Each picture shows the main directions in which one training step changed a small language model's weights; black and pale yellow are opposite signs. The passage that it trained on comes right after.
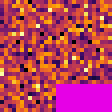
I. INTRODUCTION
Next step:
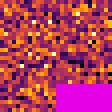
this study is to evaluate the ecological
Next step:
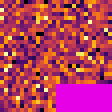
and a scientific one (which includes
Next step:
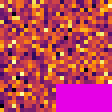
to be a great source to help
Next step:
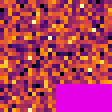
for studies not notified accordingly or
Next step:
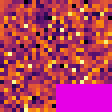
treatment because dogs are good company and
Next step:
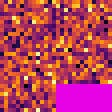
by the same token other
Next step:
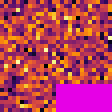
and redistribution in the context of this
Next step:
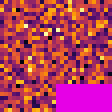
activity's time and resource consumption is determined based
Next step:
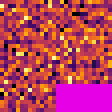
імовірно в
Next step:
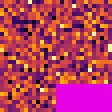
Tests the null hypothesis of no
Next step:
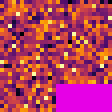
parameters of water sources Analyzed
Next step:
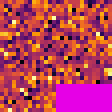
on the EverLoNG
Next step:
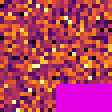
arginase II and decreased
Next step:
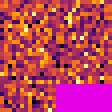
agar dilution method.
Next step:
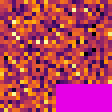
due to random power supply fluctuation
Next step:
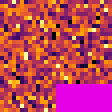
mmAPs. Other alternatives like
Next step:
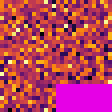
$3 + \log k$ value of
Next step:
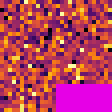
samples without showing any meaningful
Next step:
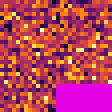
, while others are extended to
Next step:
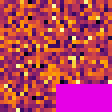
home, substance use and
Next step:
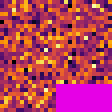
for topical drug delivery includes
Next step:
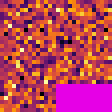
stiffness of the frame, for
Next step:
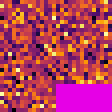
at ninth rank. In India
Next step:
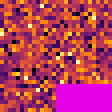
not able to thrive and
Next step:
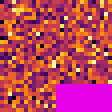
aim of this paper is to propose a
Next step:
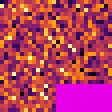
levels. The pressures on policy
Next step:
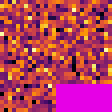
were either illiterate or could just read
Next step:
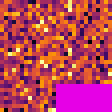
of industrial enterprises, uneven
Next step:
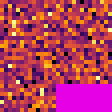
sampled signal. In addition, L
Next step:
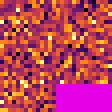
was 4.23% in this study.
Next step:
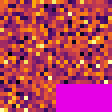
be a causal link between the actions that
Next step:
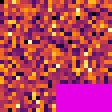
University and specialist in architectural and urban
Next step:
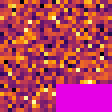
resources 3 Then PCRF
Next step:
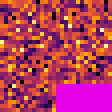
pupils. The analysis and interpretation
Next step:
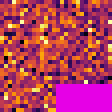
Politically, it interrogates
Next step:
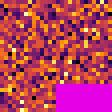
strain rate range of $50 \sim
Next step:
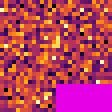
always plagued by endless
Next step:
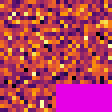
extending around the Malacca
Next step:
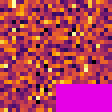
of electronic healthcare communication is used to
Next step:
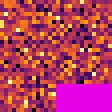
university students are adults, they are expected
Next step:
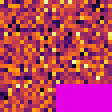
These results suggest that the plant can be used
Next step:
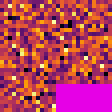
and reducing the steel capacity.
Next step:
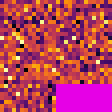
analyzed for moisture, protein,
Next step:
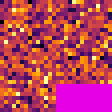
new point of view on the study of
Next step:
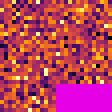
described in [1] but extended to
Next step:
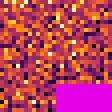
Analytics, Inc., a health
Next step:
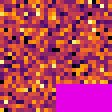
conclude mutual agreements.
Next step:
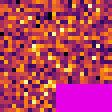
of the tropospheric temperature,
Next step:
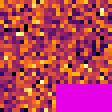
to test the null hypotheses at
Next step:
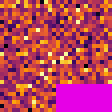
EP Nb cavities with quality
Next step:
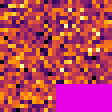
well as overseas migration and
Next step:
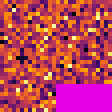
expansion. The performance of the proposed
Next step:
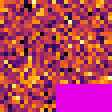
the CIPP Evaluation Model
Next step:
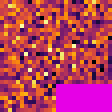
or fire damage can occur; frequent
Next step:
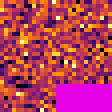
the integral in the argument of
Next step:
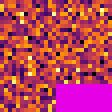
resin systems also presents a number of challenges
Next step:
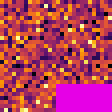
plane at the examined point;
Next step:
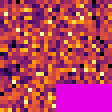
without taking on the responsibility of operations,
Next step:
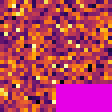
is an element of the X set
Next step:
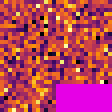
spectrum of the ligands
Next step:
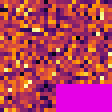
BS. The proposed method exploits
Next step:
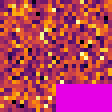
a recording of a documentary in a
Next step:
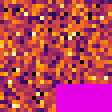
Light-emitting diodes
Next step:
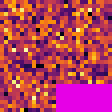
of different membrane types and processing
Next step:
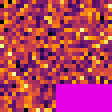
after World War II in the
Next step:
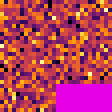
city. However, this idea was
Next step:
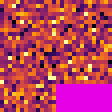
B and C, the surface antigen
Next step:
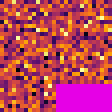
resulted in improved cow
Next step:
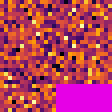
prevalent among those with a history of
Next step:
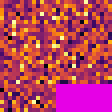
learning (FL) offers a
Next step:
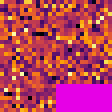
behaviours. Each behaviour is treated
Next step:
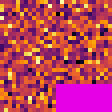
Schmidt hammer can
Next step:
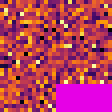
left the scene and deleted from
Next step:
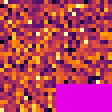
controls:2.0% vs
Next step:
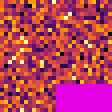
the placenta forms. This
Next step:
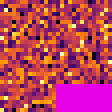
Heinrichs, International Rice Research
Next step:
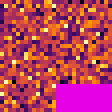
EMK company that has a good
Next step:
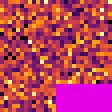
basis of co-tlc and
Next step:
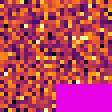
training in the past six months. Only
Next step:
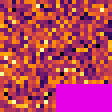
known as free-standing indentation
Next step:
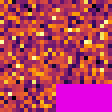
are important activities for the formation of culture.
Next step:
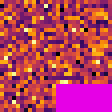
kidney failure, and even death
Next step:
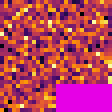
normal National Health Service complaints
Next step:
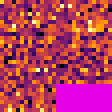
were institute graduated. The majority
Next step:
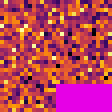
usability of online platforms, including
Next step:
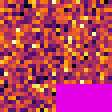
the product obtained under more or less
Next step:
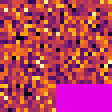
task planner was assessed through
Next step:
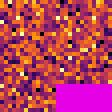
to both further develop these havens as
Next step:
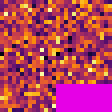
on the findings: 1. Visiting
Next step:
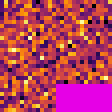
Writing - Review &
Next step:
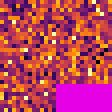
of events based on exposure or absence
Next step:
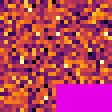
the range of interest. Then, every
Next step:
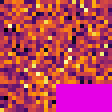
theoretical basis relies on the concept of
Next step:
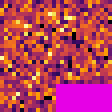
and Iranian National Building
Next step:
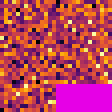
have respiratory distress compared to
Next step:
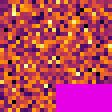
approximation: Representing model uncertainty in
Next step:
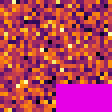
identified, the selection of the most relevant for
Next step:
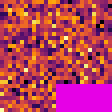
protection. - ***Sui
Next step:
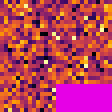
not mentioned? - Some relevant events are
